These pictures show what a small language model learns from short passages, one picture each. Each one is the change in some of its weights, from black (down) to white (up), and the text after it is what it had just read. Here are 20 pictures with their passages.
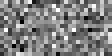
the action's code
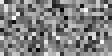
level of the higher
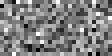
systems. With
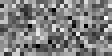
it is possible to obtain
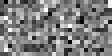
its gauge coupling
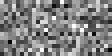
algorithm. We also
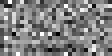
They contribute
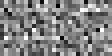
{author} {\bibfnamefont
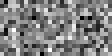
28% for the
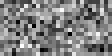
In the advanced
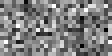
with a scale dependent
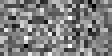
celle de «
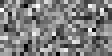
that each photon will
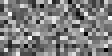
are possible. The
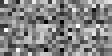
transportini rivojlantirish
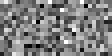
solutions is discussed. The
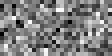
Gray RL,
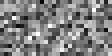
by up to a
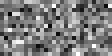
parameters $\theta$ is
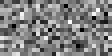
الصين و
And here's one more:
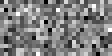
the dilemma
